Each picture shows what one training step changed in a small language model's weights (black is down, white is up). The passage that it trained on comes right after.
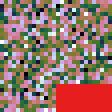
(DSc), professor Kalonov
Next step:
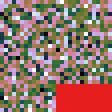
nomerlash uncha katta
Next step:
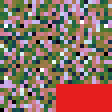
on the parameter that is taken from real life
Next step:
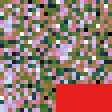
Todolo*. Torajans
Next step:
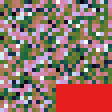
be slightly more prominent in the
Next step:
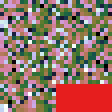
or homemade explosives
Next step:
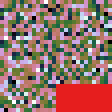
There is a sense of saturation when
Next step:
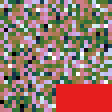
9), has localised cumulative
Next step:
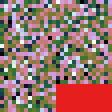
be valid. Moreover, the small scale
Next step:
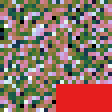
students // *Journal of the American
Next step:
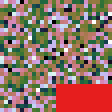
menggunakan beberapa tahap
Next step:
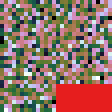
aims to identify factors that cause stress and
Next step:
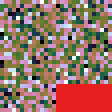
Transverse shear strains have particular
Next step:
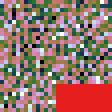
limited public financing. Using the
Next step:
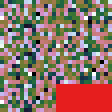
навбатида тартибга
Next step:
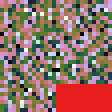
Valakkaran is allowed to own
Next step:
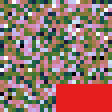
kg ha⁻¹) and found at
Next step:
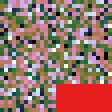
information, the immediate use of ESS
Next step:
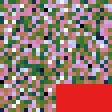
vorsinkalari va kindik qon
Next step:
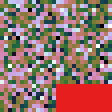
c and thus σ can be found despite
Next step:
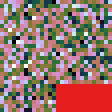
minimal moving mechanical parts, require
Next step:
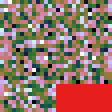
and historical field trips with many
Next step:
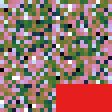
hydrogen causing inversion as
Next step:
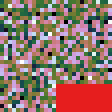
gestão. Ambos evidenciam
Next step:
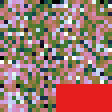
hayotidagi masalalar, balki
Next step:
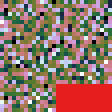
veículo. O coeficiente
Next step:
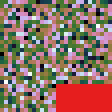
структурами, міжнародними
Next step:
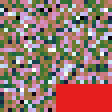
en todo asombrados. Y,
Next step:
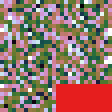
chizmalar va interaktiv
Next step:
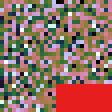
species of both types of aggregates. The
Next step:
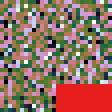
learners may employ a strategic simplification
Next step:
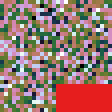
characters showed high heritability, especially
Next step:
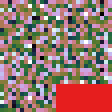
мақсадлари учун ва
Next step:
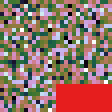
of each food or biologically active
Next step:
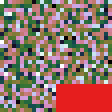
strength are presented. Such materials can be
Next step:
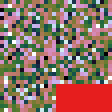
indicate that the oral administration of ethanol
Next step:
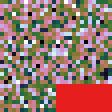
3). Por meio dessa
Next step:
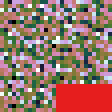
миқдори ва миқдор
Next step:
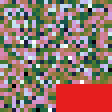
an Associate Member. DDI at
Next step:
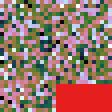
using UV-Visible
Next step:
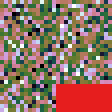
above were admitted over a period of one
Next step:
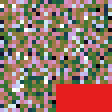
образование контрактур,
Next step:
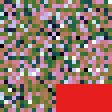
conducted towards developing a novel Survey instrument,
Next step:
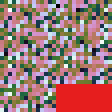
C W, R R, G S.
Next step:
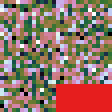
de la RG en champ faible
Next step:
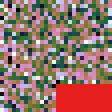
efficacy was achieved, 7 patients were
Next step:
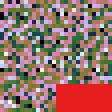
have presented an environment-visualization system
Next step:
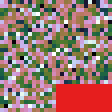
to ropivacaine in the
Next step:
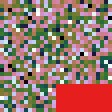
learning most effective (Hall and
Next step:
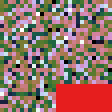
of porphyrins is intensively studied
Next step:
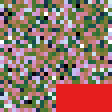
– Yes Notes: Jains
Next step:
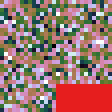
clinically significant pathogens (18,
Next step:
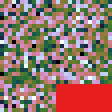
between the pulmonary venous
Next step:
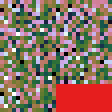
true intention of committing fraud.
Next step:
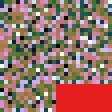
que el calzado introduciría una
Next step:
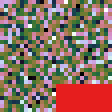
aquel que logra obtener
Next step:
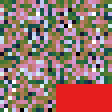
«Он имеет о тебе
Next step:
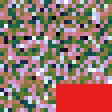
strategies to ensure high yields, productivity
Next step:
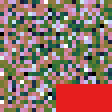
only be realistic if information and communication technology
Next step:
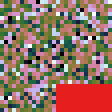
Ревитализацию матриксов
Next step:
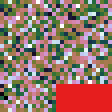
слова: *мелодичный,
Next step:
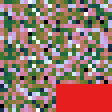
yoki quritilgan holda biologik
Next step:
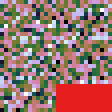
educational material should be adequate for the student
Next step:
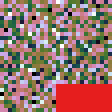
our impulsive thoughts and
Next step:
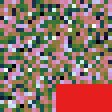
step was necessary because the presence of water could
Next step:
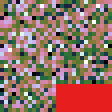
specialists who know English. Knowledge
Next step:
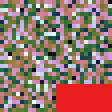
taklif va tavsiyalar
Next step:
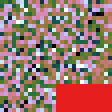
primary syphilis, it is
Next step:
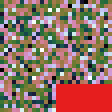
abordagem exploratória: é
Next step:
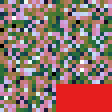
په ښه
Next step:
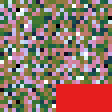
protocols, with an overall mean score of
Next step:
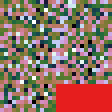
públicos em diferentes cidades dos EUA
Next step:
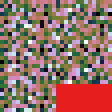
bir oqıwshınıń
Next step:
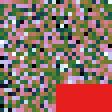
country. Material and methods Study area and
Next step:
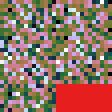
контрактов, а также
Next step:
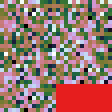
interpretation, analysis, and integration of
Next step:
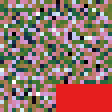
развитием данной области в
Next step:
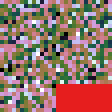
preliminary numerical experiments (Figure
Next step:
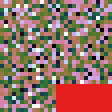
the importance of cooperation between teachers and parents
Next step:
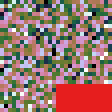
has received funding from the European
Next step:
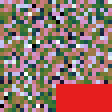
second device. This would allow us to
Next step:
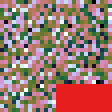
on the dressing to find the
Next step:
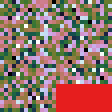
нарастания температуры с
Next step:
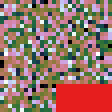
maydalagich apparatida
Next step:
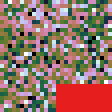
cabeza, en este caso,
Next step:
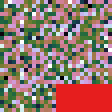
add significant mass to the specimen,
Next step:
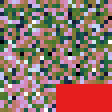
simulation, ensuring that in all cases the target
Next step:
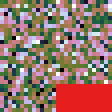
vínculo familiar, en el
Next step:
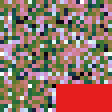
a maior parcela da produção
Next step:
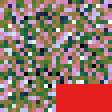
Eliot und Anthony
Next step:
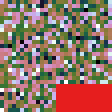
prepared in a 100 ml volumetric
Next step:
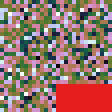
analoghi a quelli del
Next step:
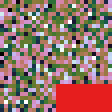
defines what students are expected to learn.
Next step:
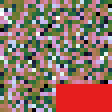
o não-verbal como um dos
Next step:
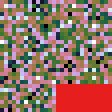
easier to take. (Hustad
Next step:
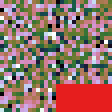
i.f.d., TDIU
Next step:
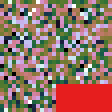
модульный принцип построения
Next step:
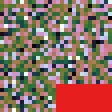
Law of the Republic of Uzbekistan
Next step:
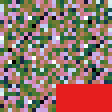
уруғларини нурланган ва
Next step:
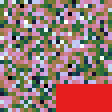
*Educational Leadership*.
